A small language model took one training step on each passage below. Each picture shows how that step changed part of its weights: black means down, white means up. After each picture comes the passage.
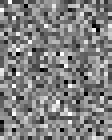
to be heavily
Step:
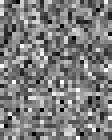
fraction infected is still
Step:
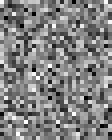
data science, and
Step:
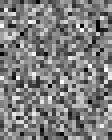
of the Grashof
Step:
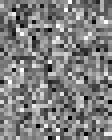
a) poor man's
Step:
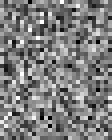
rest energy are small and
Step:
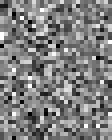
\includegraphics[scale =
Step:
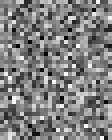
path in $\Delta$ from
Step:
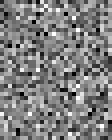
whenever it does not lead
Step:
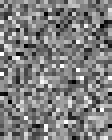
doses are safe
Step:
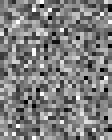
& free, paid \\
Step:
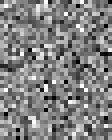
Space Astrophysics
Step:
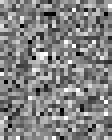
master field is equivalent to
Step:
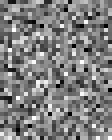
\pi^\vee)$ has
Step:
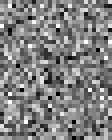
functions: \bea
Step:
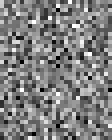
how normal smooth structures on
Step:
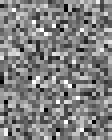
the Brieskorn
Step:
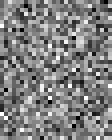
in $D$ and in
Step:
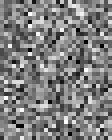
can be based on a partial
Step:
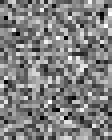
a generalization holds, it
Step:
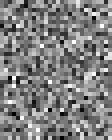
kernel of $\eta$, one
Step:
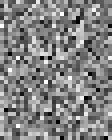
a generic set in the
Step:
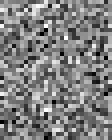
world and how they
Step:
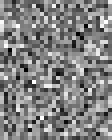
$S$, we give a
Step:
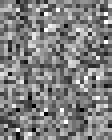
The experimentally observed differences
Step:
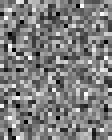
*Proc. of the
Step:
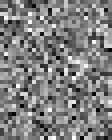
under $\init$. Let
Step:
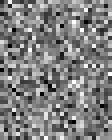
in the right panel, show
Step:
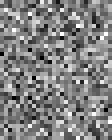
2\pi i \phi
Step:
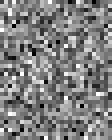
\textbf{Beam in
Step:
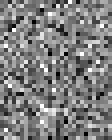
there is a clear evidence
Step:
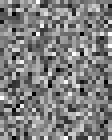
shown that diagonal elements of
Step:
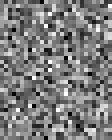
mean and/or constant
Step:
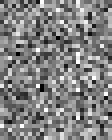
and some realization of
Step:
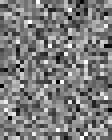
(black points; red line
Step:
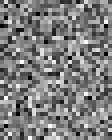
1$ cannot lie
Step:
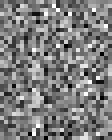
establish new theorems but
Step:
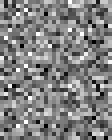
be considered when computing the
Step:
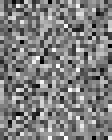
of generality that the unique
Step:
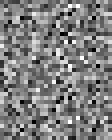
second part of the method is
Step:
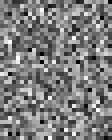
We will obtain also $95
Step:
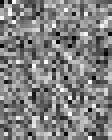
use analytic technique similar to
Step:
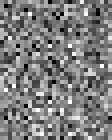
archaeology research
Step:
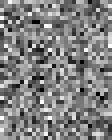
over the course of
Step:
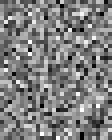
they can be decomposed
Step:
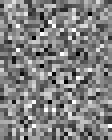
LEP2 data is
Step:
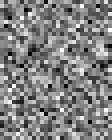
the arguments are coefficients,
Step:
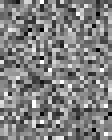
with zero memory)
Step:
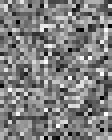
discussed below, analytically
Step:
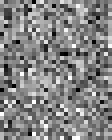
are interested in the
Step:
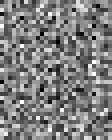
the Lie algebra generated by the
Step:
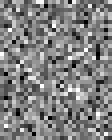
is $f$-invariant and
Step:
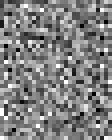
onto $G$ even
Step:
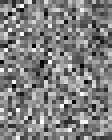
property rather than on the strong
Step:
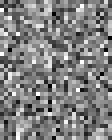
\subseteq \cO$ we
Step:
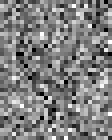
with very high transaction
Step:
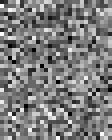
each panel shows the length scale
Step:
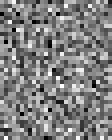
the natural hyperbolic metric
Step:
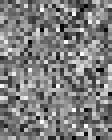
it is sufficient to consider a
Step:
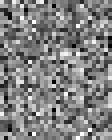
we are interested in
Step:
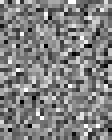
such as those associated with the
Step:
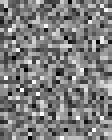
$h_n \rightarrow
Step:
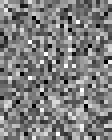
the smooth cut-off
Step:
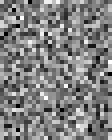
by a dashed line and
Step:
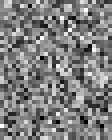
for repeated application of
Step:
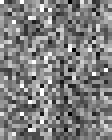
For $\mu\simeq
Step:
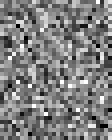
which are perfectly consistent
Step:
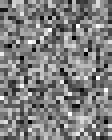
specified range, employing
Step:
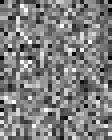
Whereas, in case
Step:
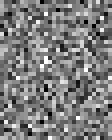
the updated confidence
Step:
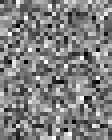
a great deal more work
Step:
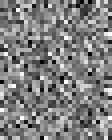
improved the overall
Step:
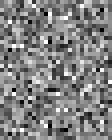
\eta$. Moreover,
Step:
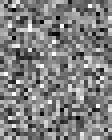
delay} is exponentially
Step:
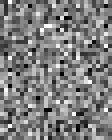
which is governed by
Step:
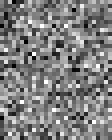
$n$ in the
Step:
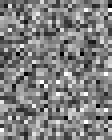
arbitrary hyperplane is at
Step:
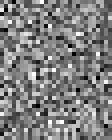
where passivation
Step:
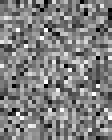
adopted to suppress
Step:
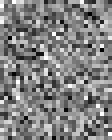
Fields} \author{
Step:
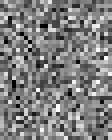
of TMDs.
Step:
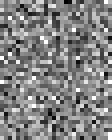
V_t$ into two
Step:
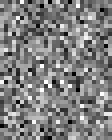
all invariants of
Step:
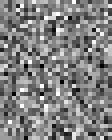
DUR; 0h
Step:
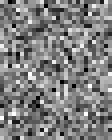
each length. Thus, the
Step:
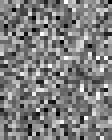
functions with periodicities of
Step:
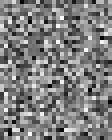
relation, we can improve
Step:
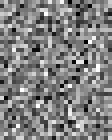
cocycle with (the only
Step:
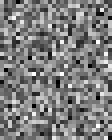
generator of parallel
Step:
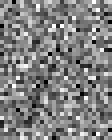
expression when we choose $\Lambda
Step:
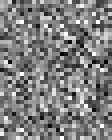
to specify the behavior during
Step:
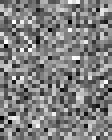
for the HMM will
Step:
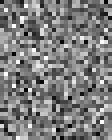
number less than 2000.
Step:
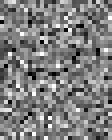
Anderson and Moore
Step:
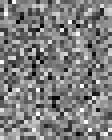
and the number of rim
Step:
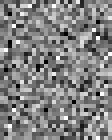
respectively. We also consider
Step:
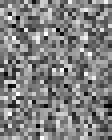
control function. However, this
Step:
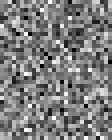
an optimum,
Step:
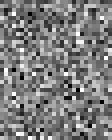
of incoming kinetic
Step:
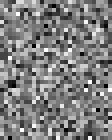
perturbations in the nonlinearity
